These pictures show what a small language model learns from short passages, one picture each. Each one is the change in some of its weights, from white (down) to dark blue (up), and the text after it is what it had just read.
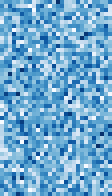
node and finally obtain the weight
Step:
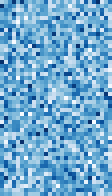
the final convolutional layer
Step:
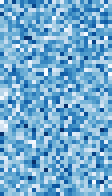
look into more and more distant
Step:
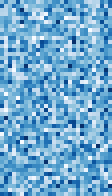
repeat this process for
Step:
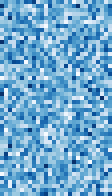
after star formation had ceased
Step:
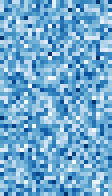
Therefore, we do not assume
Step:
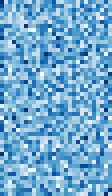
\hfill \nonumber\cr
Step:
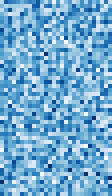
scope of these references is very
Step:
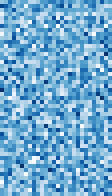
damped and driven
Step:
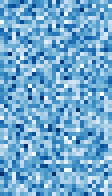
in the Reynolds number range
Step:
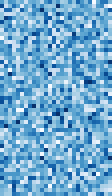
film's height caused by
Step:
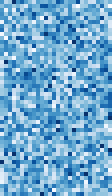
relocated into the minima of
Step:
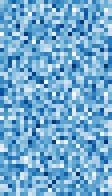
of comfort seems to have
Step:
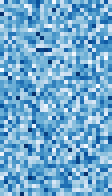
spectrum by the average solar star spectrum.
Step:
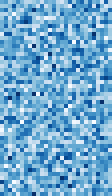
gradient that preserves
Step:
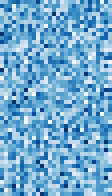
an optimized parameterization of the
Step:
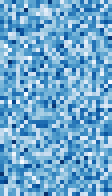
can be derived directly from the
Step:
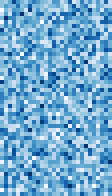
and rearranging them
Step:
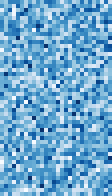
is radiated away on a time
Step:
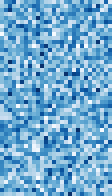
this work several times the state will
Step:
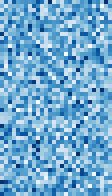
theory, this should be evaluated at
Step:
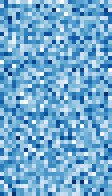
lattice constant 3 Å then
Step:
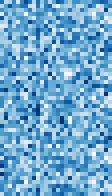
detecting with a single element both
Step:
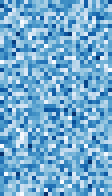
(light) gray band shows the
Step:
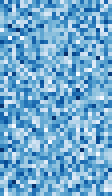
in the input data. We first
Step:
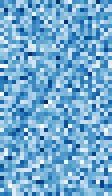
} \end{table} In this
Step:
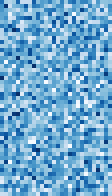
among themselves. The main
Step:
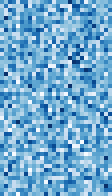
magnetic field—a signature of the
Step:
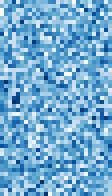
countries, we confirm
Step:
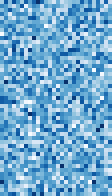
between all other age groups and the
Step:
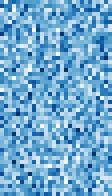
a larger HI flux from UGC
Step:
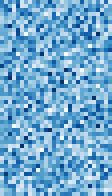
in this region. This approach is different from
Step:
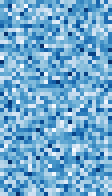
deviation across images.}
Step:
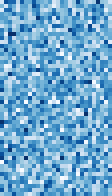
section that resolvent analysis
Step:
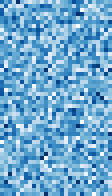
star formation histories requires
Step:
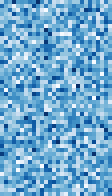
operators of the dual gauge
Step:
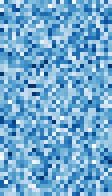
and $Q$ is the charge of
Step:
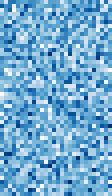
a free energy around 3
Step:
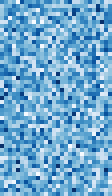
called core-accretion
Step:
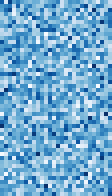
the rate of convergence will be
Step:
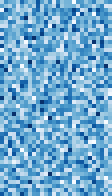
Weyl equation possess
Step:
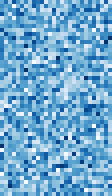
into memory, this study uses
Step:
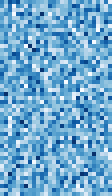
weakly with temperature; this is
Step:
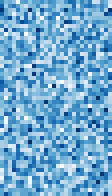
resulted in a voltage
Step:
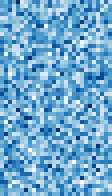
of the decay parameters. Since higher
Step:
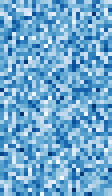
it is known that cosmic
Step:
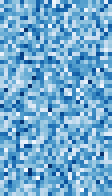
For further processing we selected models that
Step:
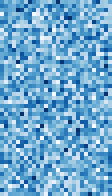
minimum, the high frequency component
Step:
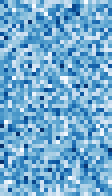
Bound for Unbounded
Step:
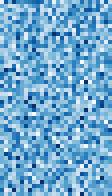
velocity of the Galactic
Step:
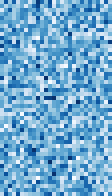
results allow many electronic properties of the
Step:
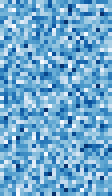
The first thorough analysis of this
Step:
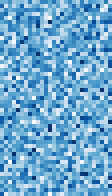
is still significant. This could be
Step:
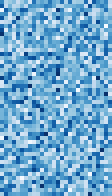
\hline \end{tabular}
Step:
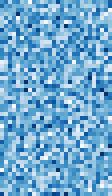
without changing the vector.
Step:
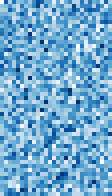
achieved by increasing the number of
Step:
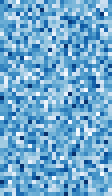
have the same coverage for galaxies and
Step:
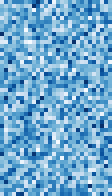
solution, we first demand
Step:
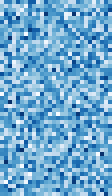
cases mentioned above in that
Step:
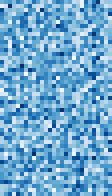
uniform luminescence
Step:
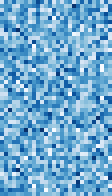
observed equivalent width
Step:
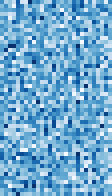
more prevalent upon
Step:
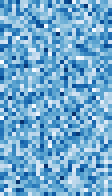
of CSCO film
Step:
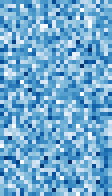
for the Sun, and no comparable
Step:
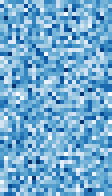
of Question no. 3 and
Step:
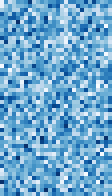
Eve, both results should be
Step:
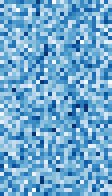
energy eigenvalues are found
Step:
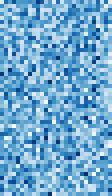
component and the most massive
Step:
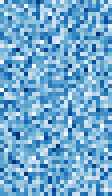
density approximation procedure of
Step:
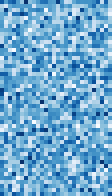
7. Only one stripe
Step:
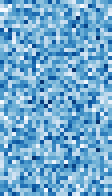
the Fermi surface area and
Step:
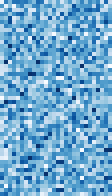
wavelength solution where no bright
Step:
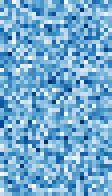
in eq. 7 (main
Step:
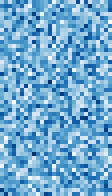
observed flares are produced by small
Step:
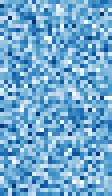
intervals. Some example results of
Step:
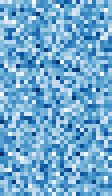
this paper is built upon
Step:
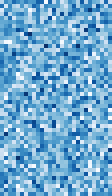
long-term variation of the
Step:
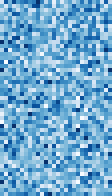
conditions are not easily
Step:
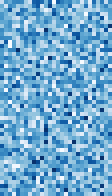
calculation of temperature and stress fields
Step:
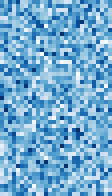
of the gauge field tensor as
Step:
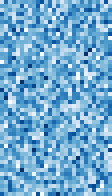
were the same for all pairs of
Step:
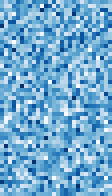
The Netherlands}
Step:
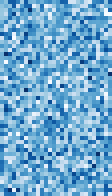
a solution in less than 1 second.
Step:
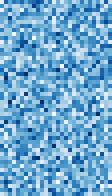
non-ionizing UV flux density
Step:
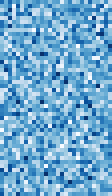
to produce the wide range of
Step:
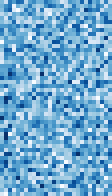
$\Gamma = 1.35$ corresponds
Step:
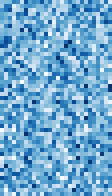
be that the minimisation
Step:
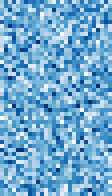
than the exact position within the
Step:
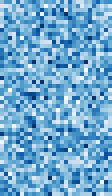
with measurements of lower redshift
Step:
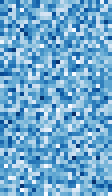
with zero pose and velocities),
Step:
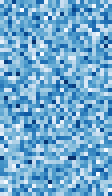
they span a subspace $\cK
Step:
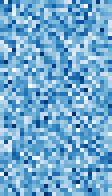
the system of galaxies can be derived using
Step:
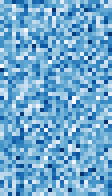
equal to $0$ if its
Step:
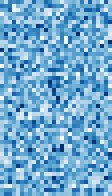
$\mathbf{H}_i$ obtained as
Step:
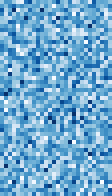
solid solution of interstitial
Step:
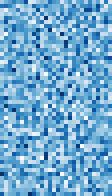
theory that are stationary (as
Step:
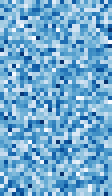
During the last decade,
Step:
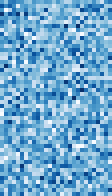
first order beyond the Born
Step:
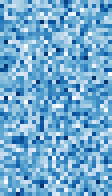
$- pseudoparticle of
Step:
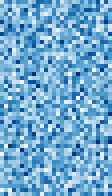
emulators with a different number of
